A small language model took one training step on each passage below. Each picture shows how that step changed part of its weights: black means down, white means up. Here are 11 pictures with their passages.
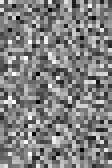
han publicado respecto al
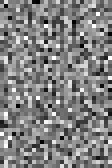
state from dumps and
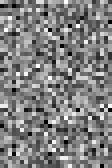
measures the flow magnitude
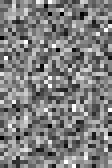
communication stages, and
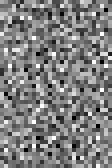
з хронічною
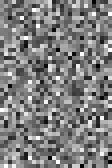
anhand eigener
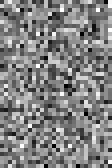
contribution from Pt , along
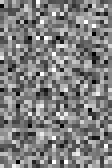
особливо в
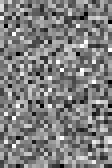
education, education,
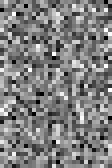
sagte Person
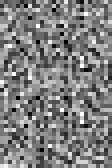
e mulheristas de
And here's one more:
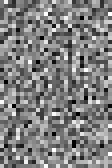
messages could largely
